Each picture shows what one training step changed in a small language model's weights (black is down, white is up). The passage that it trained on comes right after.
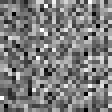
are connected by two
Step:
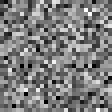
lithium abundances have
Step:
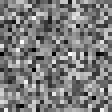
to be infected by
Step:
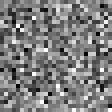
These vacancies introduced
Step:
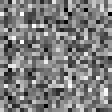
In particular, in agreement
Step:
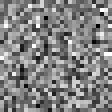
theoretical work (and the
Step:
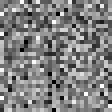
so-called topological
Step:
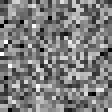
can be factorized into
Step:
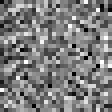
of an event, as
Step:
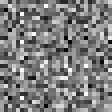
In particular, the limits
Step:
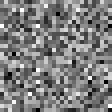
different DNN models in
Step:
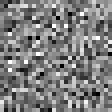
common intersection that
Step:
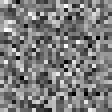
University Press},
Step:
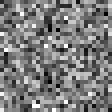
consistent with empirical data,
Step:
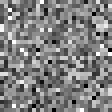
shows an excursion
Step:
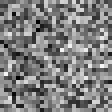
extend to the whole
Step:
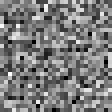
in considering the zeros
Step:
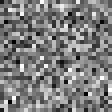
goals of the
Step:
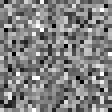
unitary matrix $\Psi$
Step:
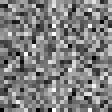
cooking machine to
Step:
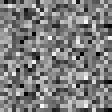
let the instructor
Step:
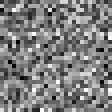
and the composite system
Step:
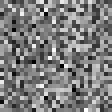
communication systems where beams at
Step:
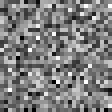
the strong magnetic fields has
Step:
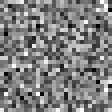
which in turn enabled
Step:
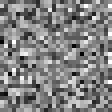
the degree of the abundance
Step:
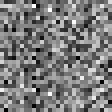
orbits, the time required
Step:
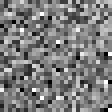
even be impossible
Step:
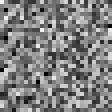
the instantons). The
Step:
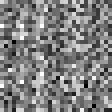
complex fixed points before running
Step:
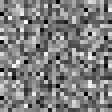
for Theoretical Physics, Laboratory
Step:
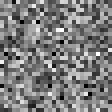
B}$, namely,
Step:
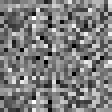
belong to the central
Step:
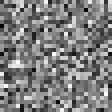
incapable of modeling
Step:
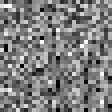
denotes the scalar sum of
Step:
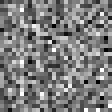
b quark mass values suggested
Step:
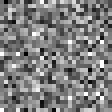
$\MC'$ than it
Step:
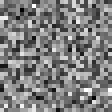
the cavity provides an experimental
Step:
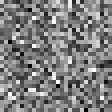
Our approach creates
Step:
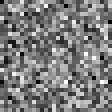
methods of deriving the
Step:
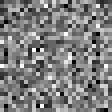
are of particular interest,
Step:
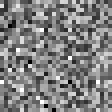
into ion heating ($1
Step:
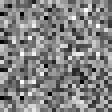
\node [green]
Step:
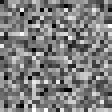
a normalization factor of
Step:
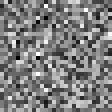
Combining the field
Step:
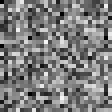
of stringent measures,
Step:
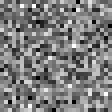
Of course the main source
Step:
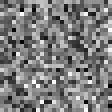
defined above. By performing
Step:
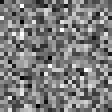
300 bus system,
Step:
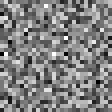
22. We used the
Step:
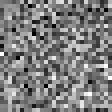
Cluster members thus
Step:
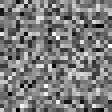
EROs and
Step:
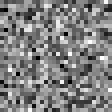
the following we expand the
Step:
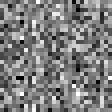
decay chain and transferred
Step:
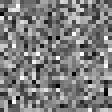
for the gluon part of
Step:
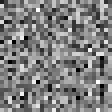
coefficient does not change with
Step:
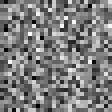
simulated files, can be
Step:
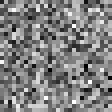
axis of the plate and
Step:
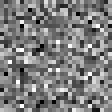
will discuss a statistical formulation
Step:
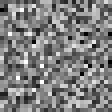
the response to a
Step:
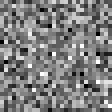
few dislocation
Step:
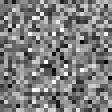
it has been proposed that
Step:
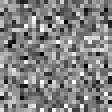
Thanks to small
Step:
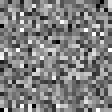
each half – the
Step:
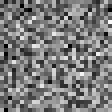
collective operations lies in efficiently
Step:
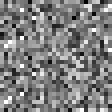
represents the finite response time
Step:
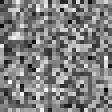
in most of our
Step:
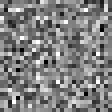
by the pair correlation function
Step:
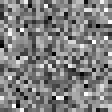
ALM predictions respond
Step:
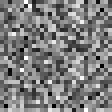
matter. In fact,
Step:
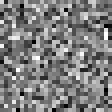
in this work yields results
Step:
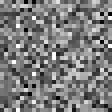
emergency related to
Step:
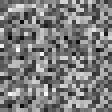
as observed in a wide
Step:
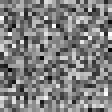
on the full version of
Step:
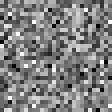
at zero temperature where
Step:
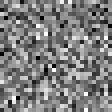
Rise of the
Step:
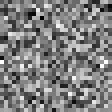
the aim of this calculation
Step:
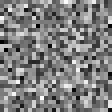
is organized as follows:
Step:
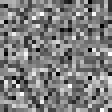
fact be divided into three
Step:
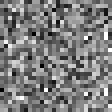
modes on thermal properties of
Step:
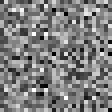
educators with the
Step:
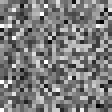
and nanosized
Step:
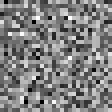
quantum nature is an
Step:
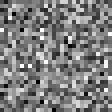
have a contribution from the
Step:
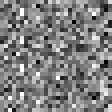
This time series with a
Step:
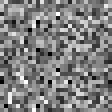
wavelength separation by doing
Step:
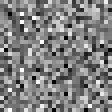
In this section we analyze
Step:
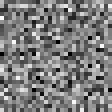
a finite-difference
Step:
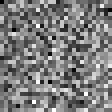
nonlinear interactions of that
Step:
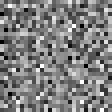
is essential to respect the
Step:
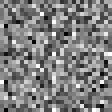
networks and to better understand
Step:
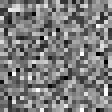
in the collaboration
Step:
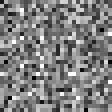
with a time-dependent
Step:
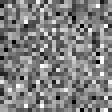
are conventinal reasons
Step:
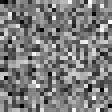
is hence particularly beneficial
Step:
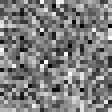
{\it Phys.
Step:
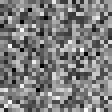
collection optics,
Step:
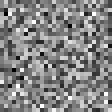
Chapter 3.
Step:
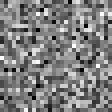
to the fifth
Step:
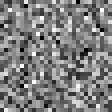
market. The increase
